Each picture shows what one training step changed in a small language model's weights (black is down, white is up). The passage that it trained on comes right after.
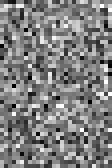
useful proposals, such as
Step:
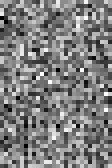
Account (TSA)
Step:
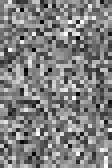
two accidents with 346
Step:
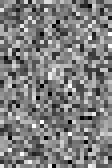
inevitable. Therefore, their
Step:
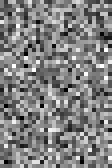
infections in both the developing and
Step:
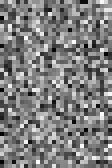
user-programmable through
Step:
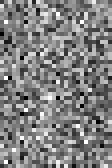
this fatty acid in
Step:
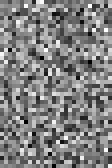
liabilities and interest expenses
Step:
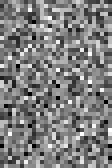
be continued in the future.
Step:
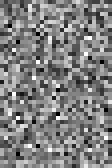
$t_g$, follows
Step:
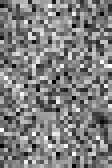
a government organization possibly for the
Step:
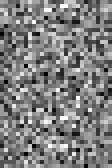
the time series of the amplitude
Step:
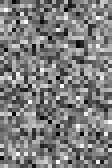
parameter. There are very small changes
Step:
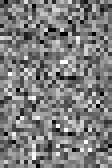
at the midplane of case B
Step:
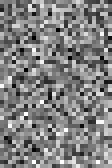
a fast-relaxing contribution
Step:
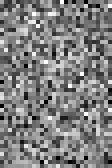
and the fermion-torsion
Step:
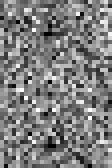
has been extensively studied as
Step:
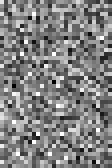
usual analytical methods. The blank
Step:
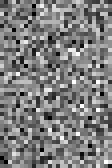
to junior specialists refer
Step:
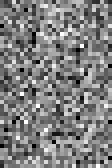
and to the open sea at
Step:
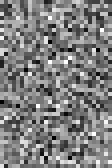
surface potential variation. However, the
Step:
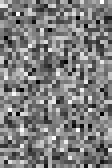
number of data events in CR1
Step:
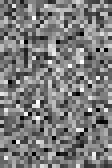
Eq. (2) with
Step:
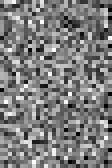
characterize such cosolute
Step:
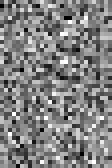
ignore the density distribution, and
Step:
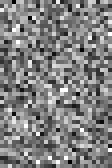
its inclusion. However here we
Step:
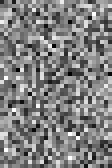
capture seasonality effects, on
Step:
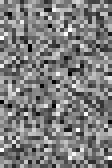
array configurations. Additionally, we
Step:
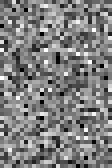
and Gangadharan
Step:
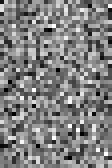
force F_2 as the
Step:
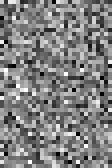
doctor-patient relationship
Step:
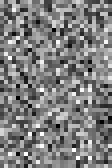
program has motivated me to
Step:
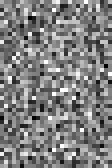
their respective countries and identify the dominant
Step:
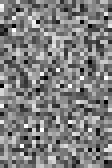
that our model canl reproduce
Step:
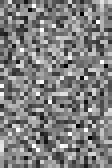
echoes of microscale
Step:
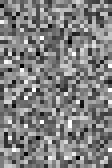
conduct workshops in which
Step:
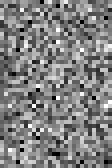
on carbon nanotubes and
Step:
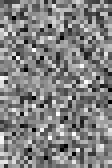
as a function of inverse scattering length
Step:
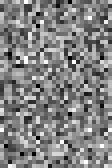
$$\text{water absorption
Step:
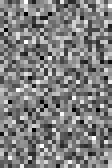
employed by businesses to offer several
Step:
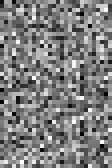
= R_\alpha{}^\gamma
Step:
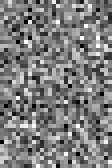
Map It can present visualize
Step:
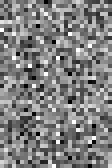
resolution can be obtained, based on
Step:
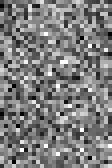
the head back and turn over
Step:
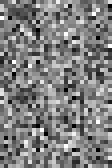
which new physics sets in,
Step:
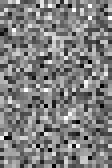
that $wkx^2
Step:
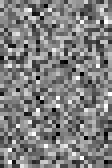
problems and other endocrine
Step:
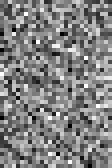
guess for the lateral spread
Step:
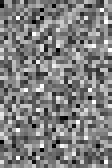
negative net balance of migration
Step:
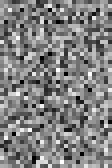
irrigation is carrot
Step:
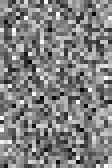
code review system is shorter
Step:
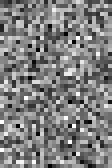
with other effects related to pairing
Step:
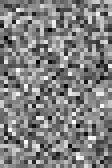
number i is being increased to
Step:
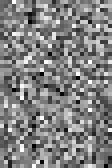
typically 100 variables to be stored at
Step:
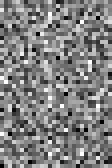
Mangoes and Dates
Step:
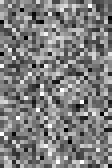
and professional builders. and
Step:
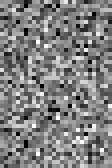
SHOCK It occurs
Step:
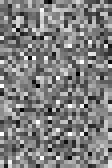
run. The hypotheses test results
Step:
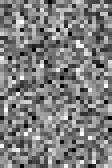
second algorithm is implemented in the
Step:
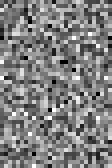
we argue that taking the dynamic
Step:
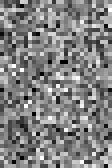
the global market, so in the
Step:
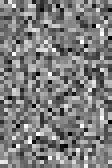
combined effect of grape washing
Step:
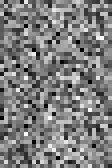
towards the next 20 years,
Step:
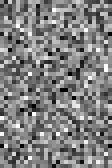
space. The researcher changes the
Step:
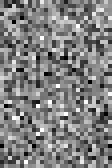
proceed in the combined analysis order by
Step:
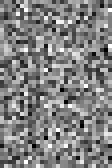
localized intensity maxima in the
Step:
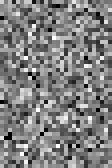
single nonvanishing $33$
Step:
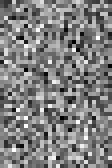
of guardrails in
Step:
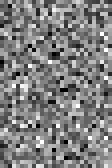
many factors affect the success of
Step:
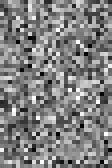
cornea, precluding
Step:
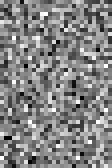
length $\xi_L$
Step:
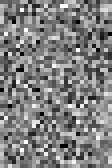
addresses the overfitting issues
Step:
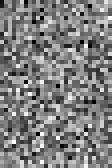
of cetaceans,
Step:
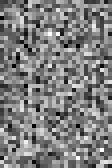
J.; Jung, T.
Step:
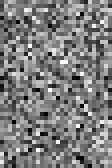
is the most extensively used
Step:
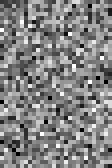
B are quite high, leaving
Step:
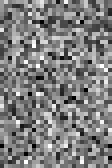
important equipment used in the
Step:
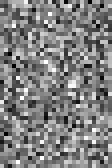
$ and $\gamma$ for both
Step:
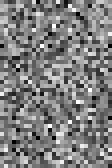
are calculated. Conclusions are as
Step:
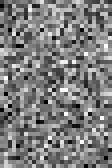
the progression of pulmonary
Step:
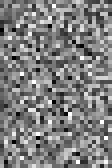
they were helping each other most
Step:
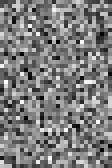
where we have neglected the
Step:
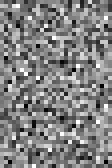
repeated for $^{32}$S
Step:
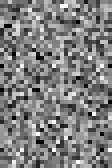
see the $\Theta^+$
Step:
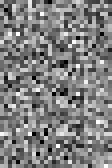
probability scale of 5%. Therefore,
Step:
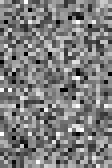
will independently conduct the screening
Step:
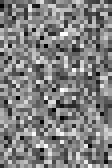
the central energy density and pressure of
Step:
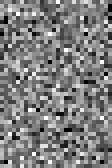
Graduate School and the Department
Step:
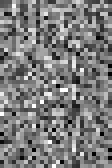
order transition driven by the amplitude of
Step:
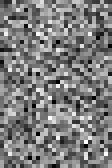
of research, they also create a
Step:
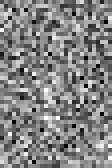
far as contaminating food and
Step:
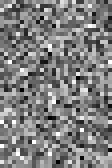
have been recorded. The object in
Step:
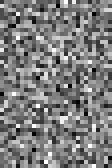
used for the MAT213
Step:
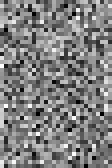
for baseline differences across monitoring locations.
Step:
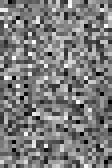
there is a corresponding term with the
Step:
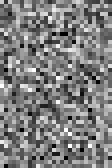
close to the true trajectory.} %
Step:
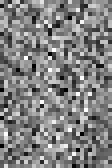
manifestation of this for the
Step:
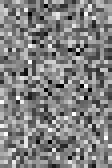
from crystalline silicon
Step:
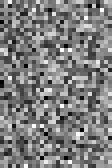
and Technology . Springer,
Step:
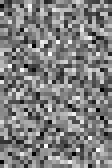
three groups according to their length of
